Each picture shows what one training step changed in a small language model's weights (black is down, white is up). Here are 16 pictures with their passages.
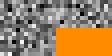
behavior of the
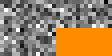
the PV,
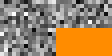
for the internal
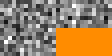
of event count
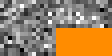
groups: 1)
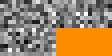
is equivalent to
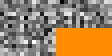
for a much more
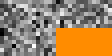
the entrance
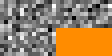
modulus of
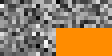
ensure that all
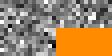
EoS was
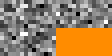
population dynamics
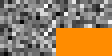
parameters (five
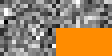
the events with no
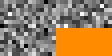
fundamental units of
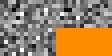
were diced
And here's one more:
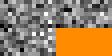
difficulties that
